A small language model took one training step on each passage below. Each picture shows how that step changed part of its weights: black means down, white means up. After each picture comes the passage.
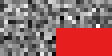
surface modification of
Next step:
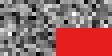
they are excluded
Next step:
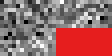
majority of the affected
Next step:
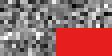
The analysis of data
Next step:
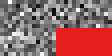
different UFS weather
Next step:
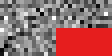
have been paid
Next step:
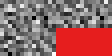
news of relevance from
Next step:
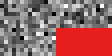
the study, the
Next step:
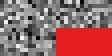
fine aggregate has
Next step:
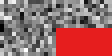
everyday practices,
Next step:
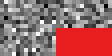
counting the number
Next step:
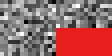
and more than
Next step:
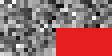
powder compatibility
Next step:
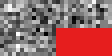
of magnetic device for
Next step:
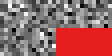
results. This is
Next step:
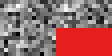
of its goals and
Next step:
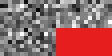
content, such as
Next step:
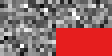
continuum heterogeneous
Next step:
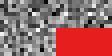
the manuscript
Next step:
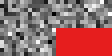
the community at large
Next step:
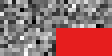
total vitamin
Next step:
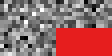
more efficient at the
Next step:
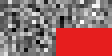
it was not possible
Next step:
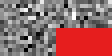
person who will be
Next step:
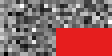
science, and public
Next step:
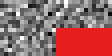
gaps and improve learning
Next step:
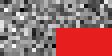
stations. A
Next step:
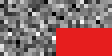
the various elements collected
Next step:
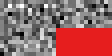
general, and in
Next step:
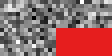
of the sample are
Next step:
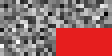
job engagement are direct
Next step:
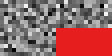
achieve all targets.
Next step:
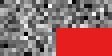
John Hunter
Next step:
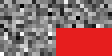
anise >
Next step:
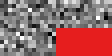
a shorter lower
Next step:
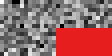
within attached
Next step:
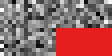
rigor of
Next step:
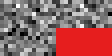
traditional intellectuals
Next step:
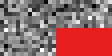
the functioning of
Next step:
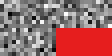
in the cells were
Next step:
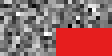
irrigation applications were
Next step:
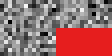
measurement time points.
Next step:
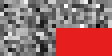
presence of continuous
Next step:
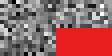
| Measuring
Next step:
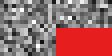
front spar.
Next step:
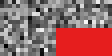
influenced by the
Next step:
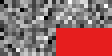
students. Determination
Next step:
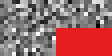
where the number of
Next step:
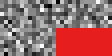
4.). The relevant
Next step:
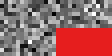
the spectral
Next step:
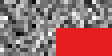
Tools for data
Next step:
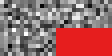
charger is
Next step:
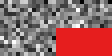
the XPS
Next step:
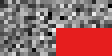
exists. In this
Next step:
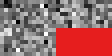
rate at which each
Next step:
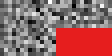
explora la
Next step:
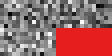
in influencing the entire
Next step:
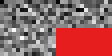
student attendance
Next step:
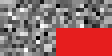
speakers posit
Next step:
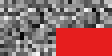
also applicable to the
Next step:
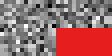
activities are manually
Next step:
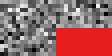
use search engines
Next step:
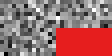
liver function disorders in
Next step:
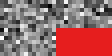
visualize the trend
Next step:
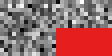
3, the result
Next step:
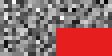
issue is driving companies
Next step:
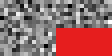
her own methodology,
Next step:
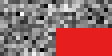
of the 7th
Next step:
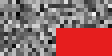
described. Section V
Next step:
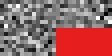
academic matters.
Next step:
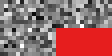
now advocate
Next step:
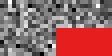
will keep the configuration
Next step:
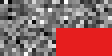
used throughout. The
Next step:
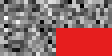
Enacting curriculum
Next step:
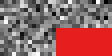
not acceptable to state
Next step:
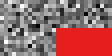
to activate
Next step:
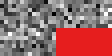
the validity of the
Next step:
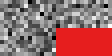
Transformation and Its
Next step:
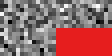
thickness of the
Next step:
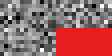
fighting forces
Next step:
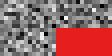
for active substances,
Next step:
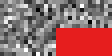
suppressed in decreased
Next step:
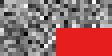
purposes for the development
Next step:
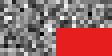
axial flux of
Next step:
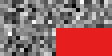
We could only
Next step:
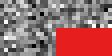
inhibition of bacterial growth
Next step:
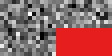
In addition, giving
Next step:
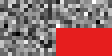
In the literature,
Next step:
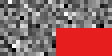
an information source
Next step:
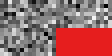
some individuals and
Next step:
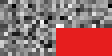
In this regard,
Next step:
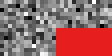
At the end result
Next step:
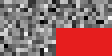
report focuses on the
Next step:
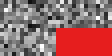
been observed that the
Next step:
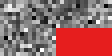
of improvement.
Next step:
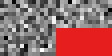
teachers often overlook
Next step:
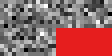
the Rickford
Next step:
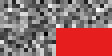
had the lowest number
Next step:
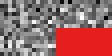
has been studied through
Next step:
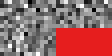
innovative reconstruction capability
